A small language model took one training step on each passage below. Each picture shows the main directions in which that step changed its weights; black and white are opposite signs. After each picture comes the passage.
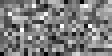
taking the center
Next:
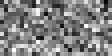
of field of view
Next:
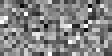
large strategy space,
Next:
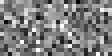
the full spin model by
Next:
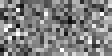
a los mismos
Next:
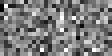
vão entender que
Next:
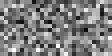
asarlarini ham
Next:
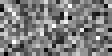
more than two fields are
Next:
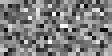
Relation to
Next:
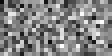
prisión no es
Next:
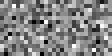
new visible light
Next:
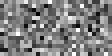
free layer with a
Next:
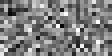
{author} {\bibfnamefont
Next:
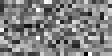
corresponds to the point
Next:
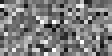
Alters- oder
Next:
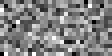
choosing the
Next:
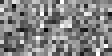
AFM state.
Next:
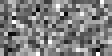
de risco
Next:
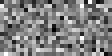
is taken as
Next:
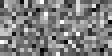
dini kirib
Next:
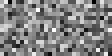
naturally arises
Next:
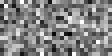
laser deposition.
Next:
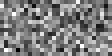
definite modele
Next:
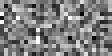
skyglow contribution of
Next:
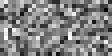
its residue should be
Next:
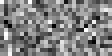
the ratio of PHE
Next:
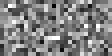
los recursos
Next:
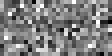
bilgan. U
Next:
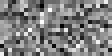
detector roles are
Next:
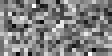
building the
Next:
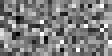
maximal doping
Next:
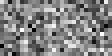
the time evolution of the
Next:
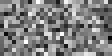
cells, following the
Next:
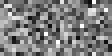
absence of other
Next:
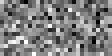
of this operator. The
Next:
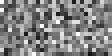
e prática e
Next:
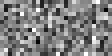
has localized energy
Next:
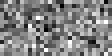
the minimum size of
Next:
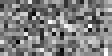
problem, the energy dependence
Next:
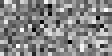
in using a random
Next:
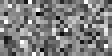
node {b}
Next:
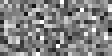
other site in the
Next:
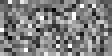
the accuracy obtained in
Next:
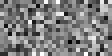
such a way that
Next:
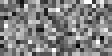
karakter yang
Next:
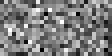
state of the system,
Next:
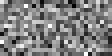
critical comparison is the
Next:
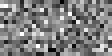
- Korn,
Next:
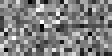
corresponding path diagram
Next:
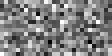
deformation, quite
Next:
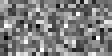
other hand, it can
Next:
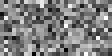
where group B was found
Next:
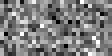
zum Image
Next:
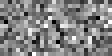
We review the
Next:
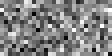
the two beams
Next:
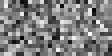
efficient demand
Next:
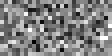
of complexity which will
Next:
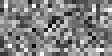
The appropriate object
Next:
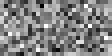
voltage, where the
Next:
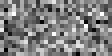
period in ZTF
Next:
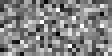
signals caused by
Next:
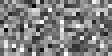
rate of such an
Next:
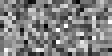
e muitas
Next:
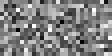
At the same time,
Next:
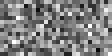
demonstrates that while the
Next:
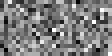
the computational complexity
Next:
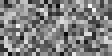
a process that observes
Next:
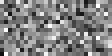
kinematics the
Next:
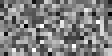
while projected
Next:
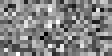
a linear space in which
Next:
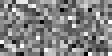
coupling between the marked
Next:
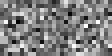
Кемаля по
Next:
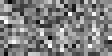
were no final state
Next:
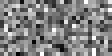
a existência de
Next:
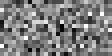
is an issue
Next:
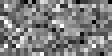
kitab suci
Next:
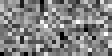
lung cancer
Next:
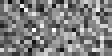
gullash davri
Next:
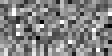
что было
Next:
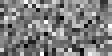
privacy metric
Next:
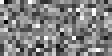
the contribution from the gauge
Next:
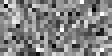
es una necesidad
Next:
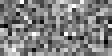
que acontece
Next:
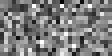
leur relation avec
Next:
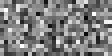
spectra, the
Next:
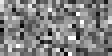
their initial conditions.
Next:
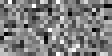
particularly for levels
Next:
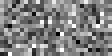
clean estimate
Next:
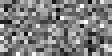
cidade, seja
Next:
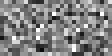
неделя В
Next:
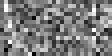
The ratio of the training
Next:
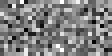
ground-state properties
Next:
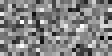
single passive
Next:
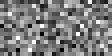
geometric focusing
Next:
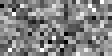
*Sistema de
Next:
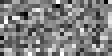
do DNA.
